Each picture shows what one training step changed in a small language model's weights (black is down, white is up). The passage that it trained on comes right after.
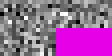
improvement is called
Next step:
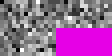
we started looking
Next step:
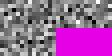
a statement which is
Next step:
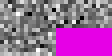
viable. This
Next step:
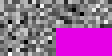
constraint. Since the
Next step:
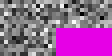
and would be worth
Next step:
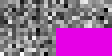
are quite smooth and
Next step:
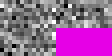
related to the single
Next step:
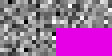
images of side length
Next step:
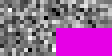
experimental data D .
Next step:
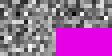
and frequency dependence of
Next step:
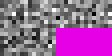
+\infty)$ and
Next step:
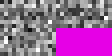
and the importance of
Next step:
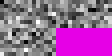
Our geometric analysis
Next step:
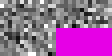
found out that most
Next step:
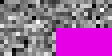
Therefore, they have
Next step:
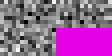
older work
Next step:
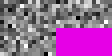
the scattering enhancement provided
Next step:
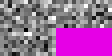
of this simple
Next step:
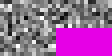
of estimating linear
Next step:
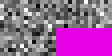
and Xu,
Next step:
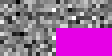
will not be well
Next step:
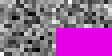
first approximation to
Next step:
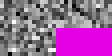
input state,
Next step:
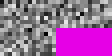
been verified explicitly
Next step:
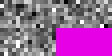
well known for its
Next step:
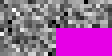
for us, as
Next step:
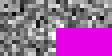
do not need to
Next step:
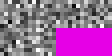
1. Finally,
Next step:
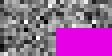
generators give an explicit
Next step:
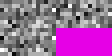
internal stresses at
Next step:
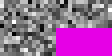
common, at least
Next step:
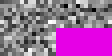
on the same
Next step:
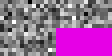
space, the state
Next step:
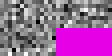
members 6. To
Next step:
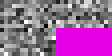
inherits the
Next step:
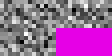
disorder, we
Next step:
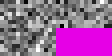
memory—is approximately
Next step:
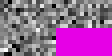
side can be improved
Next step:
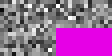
convolution by the
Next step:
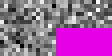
main theorem suggests that
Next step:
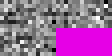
departing via
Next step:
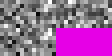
permutation group of
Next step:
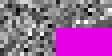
used as negative
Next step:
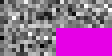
also denoted by
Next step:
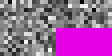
that this is the
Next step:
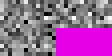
of cubical sets
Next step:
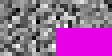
Laboratory of
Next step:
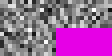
MPC scheme that
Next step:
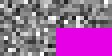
of elastic anisotropy
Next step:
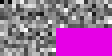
the core of the
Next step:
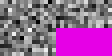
{\varphi } :
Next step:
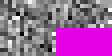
equivalent to say that
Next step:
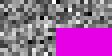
a visualization about
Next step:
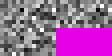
term {\small$
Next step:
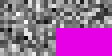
we avoid that determine
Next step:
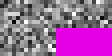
= \emptyset$.
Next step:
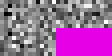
the Higgs + 5
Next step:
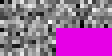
the CMB power spectrum
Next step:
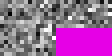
diverse scenarios,
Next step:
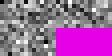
use the canonical projection
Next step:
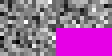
dual band characteristics,"
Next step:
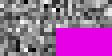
massive binary companions
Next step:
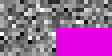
potential research collaborators
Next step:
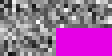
loss of a small
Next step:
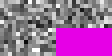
to study the influence
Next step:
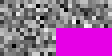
like to have more
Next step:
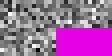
bond formation probability,
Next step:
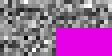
from the optical data
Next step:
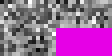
covers all possible
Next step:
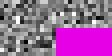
following lemma. This
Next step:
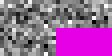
considerable theoretical work
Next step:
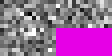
to extract the
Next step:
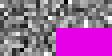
level and that they
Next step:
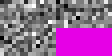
conducted the numerical simulations
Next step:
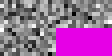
in time profile
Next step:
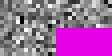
then g commutes
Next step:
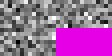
of infection is not
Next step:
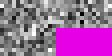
to increase the
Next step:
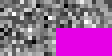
whales and/or
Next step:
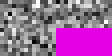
the gathered
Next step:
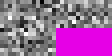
overcomes the
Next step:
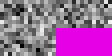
A main challenge
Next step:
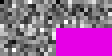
interested in observing
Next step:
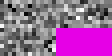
Since $\tau
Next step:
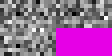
and spectral energy distribution
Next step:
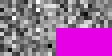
face maximum pressure so
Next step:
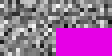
in individuals with
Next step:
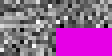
This paper is
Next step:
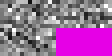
use only one of
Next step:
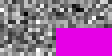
user requirements. For
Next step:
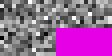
antipode of
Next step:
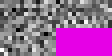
contracts and
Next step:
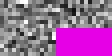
developed in an open
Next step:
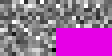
as the number of
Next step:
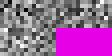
temperature and density within
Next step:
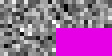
PNU on
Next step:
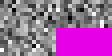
occur? See
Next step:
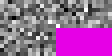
Motivated by
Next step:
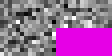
were lower than in
